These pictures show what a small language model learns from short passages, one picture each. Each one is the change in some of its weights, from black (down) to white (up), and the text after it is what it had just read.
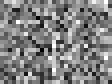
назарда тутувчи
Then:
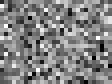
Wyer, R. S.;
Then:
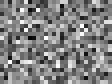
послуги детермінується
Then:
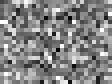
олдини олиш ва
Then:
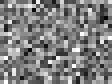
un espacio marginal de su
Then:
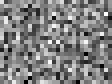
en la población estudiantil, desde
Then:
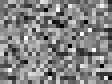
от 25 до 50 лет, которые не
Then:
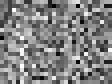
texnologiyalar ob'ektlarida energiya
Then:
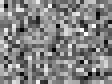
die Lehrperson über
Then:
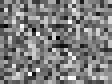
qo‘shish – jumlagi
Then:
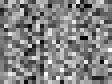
dieser Informationen.
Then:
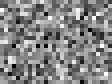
sua *équipe*, e
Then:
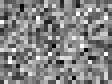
- monetária - para distribuição pode
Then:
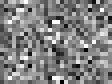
бытовую деятельность.
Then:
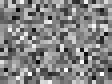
політики стосовно
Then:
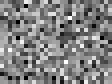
снижающих температуру их
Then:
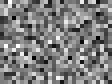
da identidade e da diferença.
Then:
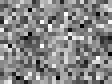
mito de la objetividad.
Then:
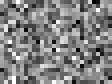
Boyacá Boyacá
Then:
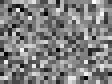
Nodavlat notijorat
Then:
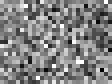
paisajes rurales en
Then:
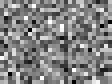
S., Rebeja S.,
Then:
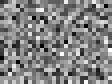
5×3 birlik
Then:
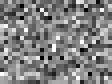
здатністю до відповідності
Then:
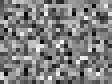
ushbu xizmatlar va imkoniyatlarga
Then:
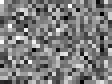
administrador judicial e
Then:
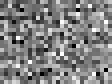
Le rafraîchissement
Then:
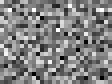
el esfuerzo que han
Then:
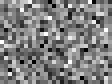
персоналом на 10
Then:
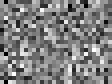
davlat universiteti Annotassiya. Ushbu
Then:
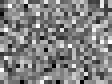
chaque partie prenante est
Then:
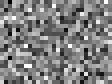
oportun să menționăm
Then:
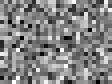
Турли тадқиқотларда
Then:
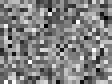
mezonini tashkil etadi. Fond
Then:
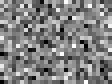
integrante do curso de
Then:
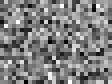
Congress was Mr.
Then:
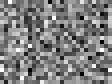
muloqot munosabatlarida ham
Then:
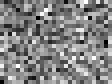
paysage parfois
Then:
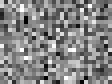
de 24 itens distribuídos em
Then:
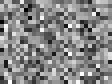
Ж. В. Проблеми
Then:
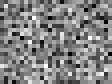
tomonidan ekologik masalalarga
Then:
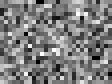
falta de políticas públicas evidenciam a
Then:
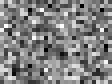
as informações fossem levadas para
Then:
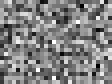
yangi O'zbekistonni barpo
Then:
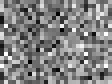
& RYAN R. M.
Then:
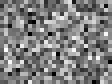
fort et une valeur
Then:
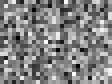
узатиш сифатига
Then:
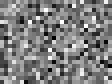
à l'imf que celles
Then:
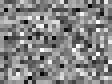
conține tot ceea ce
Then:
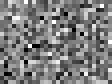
dentro das limitações deste estudo
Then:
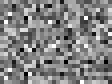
acesso aos conhecimentos que já
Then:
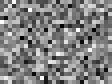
est un état où
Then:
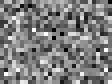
политика: в 2 т. /
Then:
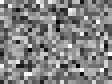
influence on children's
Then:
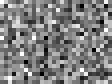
desde as caçadas realizadas pela
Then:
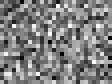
Policy Implications: A
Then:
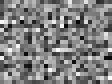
de las asesorías
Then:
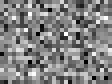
va imkoniyatlari ham tahlil qilingan.*
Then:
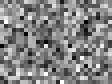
crítica da arquitetura.
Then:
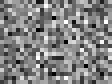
qarab odamni baholashga
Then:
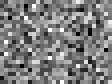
ve küçümsenmiş
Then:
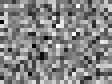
teori dan didukung oleh hasil
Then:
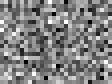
tacto, el mundo se
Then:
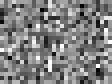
medir la relevancia de una
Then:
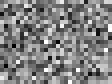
penggunaan Canva dan
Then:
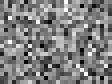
que assume a responsabilidade pela
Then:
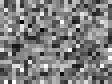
Yeniceler Kortak,
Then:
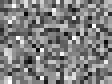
sigurisë në
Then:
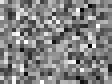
Xavier, Denise
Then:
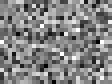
o'rganish va tahlil qilish bu
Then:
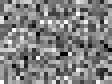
odamlar o‘rtasida
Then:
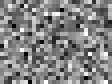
библиотеки. Это
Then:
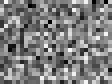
2 tomos, t. I,
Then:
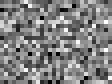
andere door de wens van
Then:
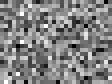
of basic mathematics
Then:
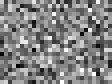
a number of proposals on
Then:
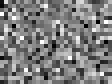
eng samimiy, xalqona
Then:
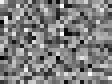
mulk, kadastr
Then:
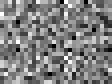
дохода для целей применения
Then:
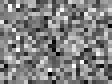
to the future, respectively
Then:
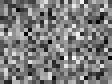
MEJORAR LAS
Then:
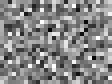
logică matematică la
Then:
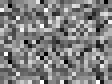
Tbk dan PT.
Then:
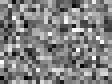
нежелательные реакции
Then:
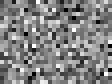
student of the Bukhara
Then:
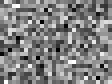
маркази, Республика
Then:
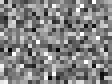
Тешаевич Салимов
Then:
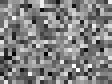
ma’lum bir vaqtda ishlab
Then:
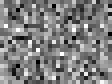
меҳнат органлари,
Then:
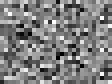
nafaqat o'quvchining
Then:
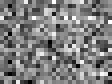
asosiy; o'nib
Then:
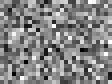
ознакомлении с новым
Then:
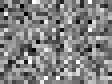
mezhebi dinin
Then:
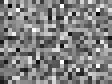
nazarda tutuvchi qarorlar qabul
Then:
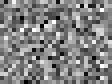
в этом текке,
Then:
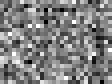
O estudo busca analisar como a
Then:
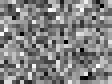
wykorzystuje się
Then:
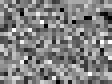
o'z savollariga
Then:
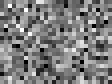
le dahir n°
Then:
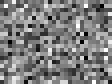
yormasi mavjudligi aniqlandi
